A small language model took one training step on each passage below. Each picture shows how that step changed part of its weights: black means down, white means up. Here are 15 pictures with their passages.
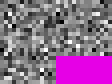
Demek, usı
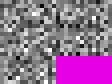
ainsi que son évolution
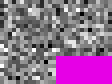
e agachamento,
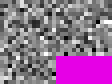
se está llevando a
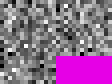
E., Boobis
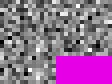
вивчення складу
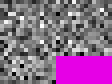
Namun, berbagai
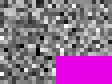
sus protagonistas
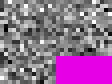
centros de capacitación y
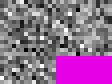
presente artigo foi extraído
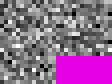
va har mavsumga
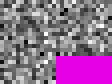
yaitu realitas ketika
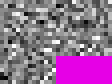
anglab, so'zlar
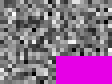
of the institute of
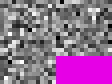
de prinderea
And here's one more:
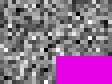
orqali belgilanishi bois
